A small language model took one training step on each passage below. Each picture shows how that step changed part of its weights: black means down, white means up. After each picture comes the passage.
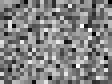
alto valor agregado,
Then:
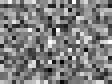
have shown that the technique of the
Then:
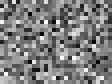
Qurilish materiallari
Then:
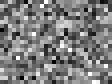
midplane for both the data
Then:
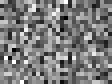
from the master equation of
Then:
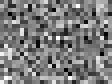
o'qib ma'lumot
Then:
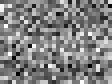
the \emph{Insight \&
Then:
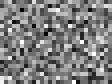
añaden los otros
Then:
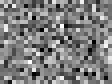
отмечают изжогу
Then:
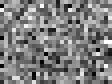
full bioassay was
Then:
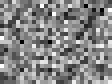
valioso apoio,
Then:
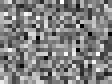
as a function of reverse bias
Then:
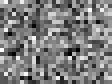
reasoning traces from
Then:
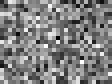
наук, профессор
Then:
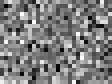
Porém, dentro
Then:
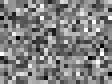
mort imminente. La
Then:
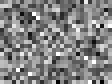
doska yoki katta
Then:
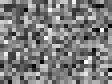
in the new momentum basis as in
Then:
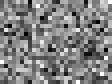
non-local bulk effects on
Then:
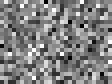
мероприятий по
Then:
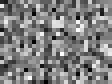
THE PORT OF
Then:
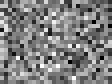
В данной статье
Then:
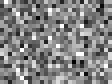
B}} \begin{document}
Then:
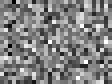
and uncertainty relations have the
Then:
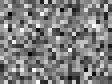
pair of vertices.
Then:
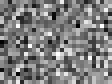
mendapat dana dari
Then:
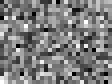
Tip. Nikolaja
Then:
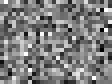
the coupling constants and the
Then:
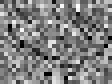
//O'zbekiston qishloq
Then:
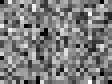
catchment basin
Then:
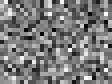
changes. Furthermore,
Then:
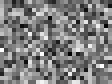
$w_e$ and
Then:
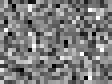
duolar, amallar va
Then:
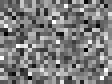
О. Фролова,
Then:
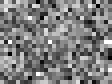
pulse evolution was analyzed in
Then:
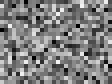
alifbo tartibida
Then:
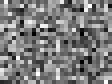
for these four tensorial
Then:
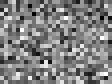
No H$\alpha$. Visual
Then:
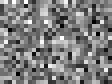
the crossover mass,
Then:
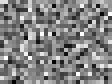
and tools for forming the project
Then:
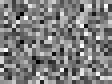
and/or the dissipation
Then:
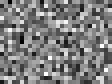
a significant affective impact on
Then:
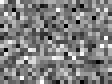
More sophisticated calculations are
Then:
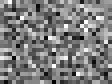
the role of theater in the
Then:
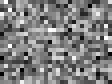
the Newtonian gauge become:
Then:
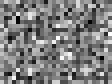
foarte multe alte
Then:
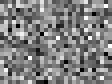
uchun yangi g'oyalarni
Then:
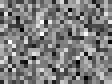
coupling between the planetary magnetic field
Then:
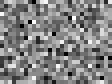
to test order-dependency,
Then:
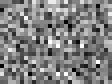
be structural fluctuations:
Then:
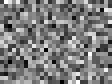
the shape of a universe with
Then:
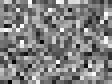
thus the problem can be solved
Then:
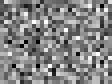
yang didapat dari
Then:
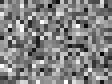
yo'qotishlarining va
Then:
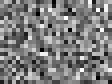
is invariant under the above
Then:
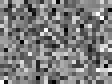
úles qosqan
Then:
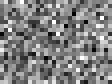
material properties to a depth of several
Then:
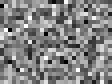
principio de concientización
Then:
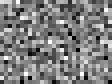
the properties significantly differ from the free
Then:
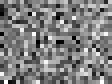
de pele / presença
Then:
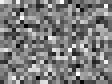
the system. The parametrized
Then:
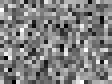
Conference Enterprise and
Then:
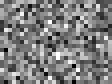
mostrando un zonado
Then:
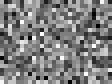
um marco. Para
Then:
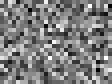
of 1500 nm in Figure
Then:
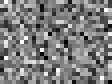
the black hole event horizon
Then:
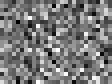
$X$ in $t$ is
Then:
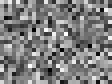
the possibility of manipulation
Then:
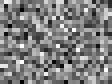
should be pointed out that, since
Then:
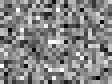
This individual-centric framing
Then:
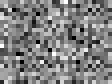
цеха и иных
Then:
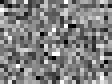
tahsil oluvchi
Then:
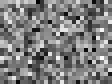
skewness, increases as a
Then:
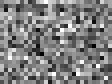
ishtirok etib,
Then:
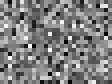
El buen vivir se
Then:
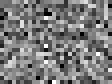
with $N+1$ and
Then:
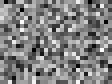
der Algorithmen und bei
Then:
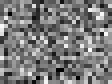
vaga, difu-
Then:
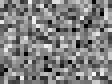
predicted by the PANN to
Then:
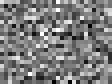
recently developed in the formation of
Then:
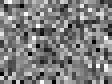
can (partly) be
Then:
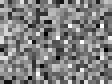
producción en los cultivos de
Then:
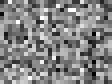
fast DAC to drive
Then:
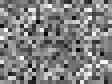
solicitando ampliación de
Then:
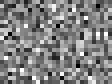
and verifying functionality
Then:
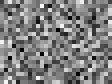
ашып береді.
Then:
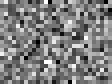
evitar reprovação.
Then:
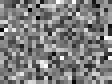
the fields shifted to
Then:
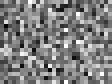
CNT caps, we have
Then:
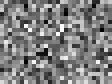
irsiy moyillik bilan
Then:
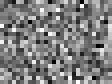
$x,y\in {\mathbb
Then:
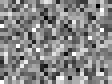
Each Defects4J
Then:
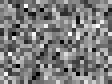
sohasini tubdan
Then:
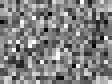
senso fortemente
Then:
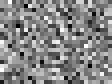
с другом и с
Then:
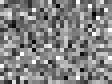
de centrales CSP
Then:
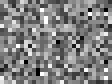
s.16) Yaşlı
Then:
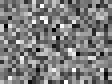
interfaz de usuario que
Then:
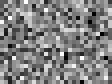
где ярко
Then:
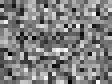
a number drawn from the random
